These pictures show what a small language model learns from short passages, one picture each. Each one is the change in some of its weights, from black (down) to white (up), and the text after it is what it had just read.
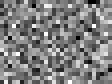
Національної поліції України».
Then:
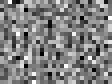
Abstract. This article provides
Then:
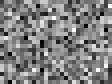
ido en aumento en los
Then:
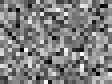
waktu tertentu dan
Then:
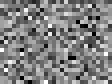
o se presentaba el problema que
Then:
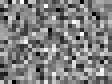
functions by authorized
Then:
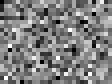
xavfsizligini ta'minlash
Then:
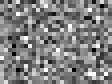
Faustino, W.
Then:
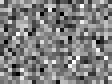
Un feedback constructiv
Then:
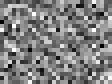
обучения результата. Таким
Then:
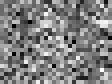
erreichenden Anforderungen
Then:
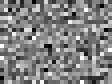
uma pesquisa vinculada ao
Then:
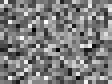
xulosalar chiqaradi va shu
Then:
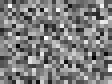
hacer una evaluación continua
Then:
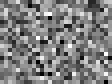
разницы модулей
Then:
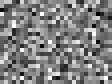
ҳамкорлик ҳажми
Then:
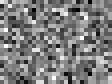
не виражають волю
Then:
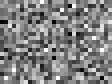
faolligi o'rtacha
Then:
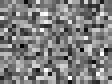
воситаларини қўллаб
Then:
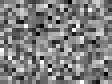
la alta actividad artística
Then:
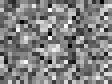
Ni lo uno ni lo
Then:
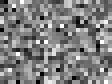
використовувати дистанційне
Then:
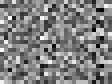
l'OHADA à
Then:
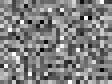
O resultado foi expresso em
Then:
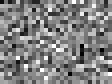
Vaziraxon, A.
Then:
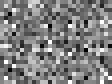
ва тузум қарор
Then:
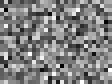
imaginário «como»
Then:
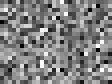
dinámicos, modelados por
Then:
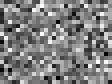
médicos sintomáticos
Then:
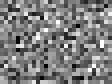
carne, enquanto outros
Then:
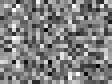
таълимни аниқ
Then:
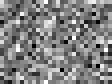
efectos estructurales,
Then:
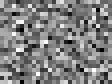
людського капіталу
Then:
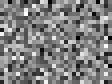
of pedagogical innovations in
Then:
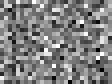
hududlarga tarqalishi va
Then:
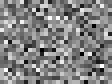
des défis locaux. En
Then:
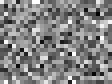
este sentido, las demandas
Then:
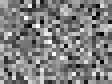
دراسة التراجم
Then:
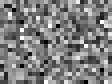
sempre più consistenti
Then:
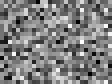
to tanda *jon*
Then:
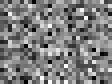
Fernanda Mota.
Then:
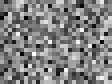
répondent aux critères de
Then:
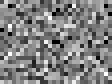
деформации металла.
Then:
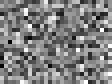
Agriculture Organization
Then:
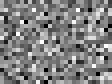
quyidagi tamoyillarga
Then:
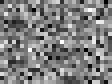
tujuan pendidikan
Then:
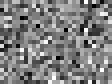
выполнялось методом
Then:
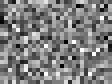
a ação de extensão
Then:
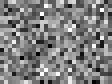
2. Хўжалик
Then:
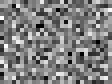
ежедневно в
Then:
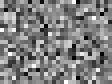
que se le proponga sea
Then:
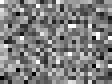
Новгород :
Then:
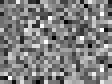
Postspaarbank over
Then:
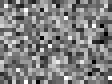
de la Asociación para
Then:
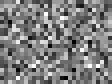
перебування дітей перед
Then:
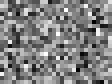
el acoso. Se ha
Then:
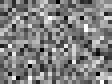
himoya qilish sohasidagi
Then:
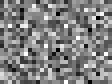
«Hikmat» deb
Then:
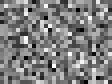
Prospects for 2016.
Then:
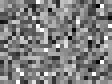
materiallardan foydalaniladi. Endi
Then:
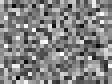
aytilgan faoliyatini, ushbu
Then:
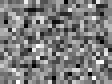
якого є іменник
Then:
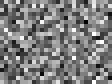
tezlik, ravon yuzalar
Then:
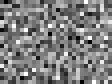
конкретная система
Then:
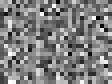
Bahasa Arab*,
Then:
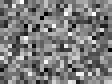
Literatur - Karoline
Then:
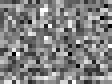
hombres, las mujeres
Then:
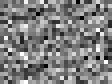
que nos remetemos aos
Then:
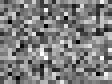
polako ulazi u
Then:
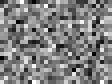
una línea recta, con
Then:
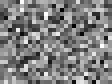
a energiei electrice pentru
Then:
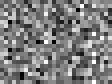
invloed van het hier te
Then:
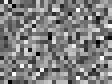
O'zbekiston Respublikasi mustaqilligining
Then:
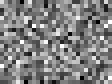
узагальнення результатів
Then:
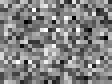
biologiques de faune et
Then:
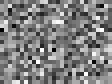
human. Al Husayn
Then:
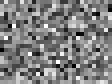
surgindo na atualidade
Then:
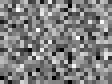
aylanish imkonini beradi.
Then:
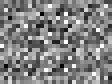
+ 2\gamma
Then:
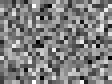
teria respondido o
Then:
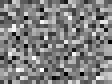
1. Pengertian
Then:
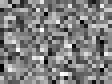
реакції на складові
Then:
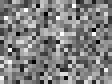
иқтисодиёт ва
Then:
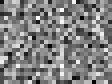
Фарби Э.Д.
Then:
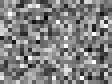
їх родовищ.
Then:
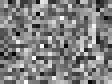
and Expanded*,
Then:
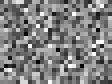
instituti. Faoliyatida
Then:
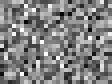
escolhidos os medicamentos para
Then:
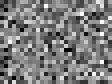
criminal cases on sexual
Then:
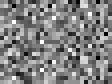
de las actuaciones fundamentales en
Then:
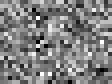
відповідальності. Це
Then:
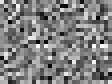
que essa organização continue com registro
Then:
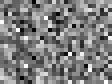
(Shores *et al.*,
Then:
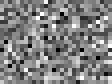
hoger milieu
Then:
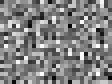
región para el período de estudio
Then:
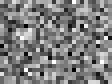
giới phê
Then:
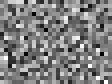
mais majoritairement de
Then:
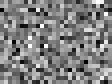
часто происходят
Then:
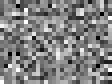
Educacional, v.24,
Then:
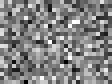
новым вызовам,
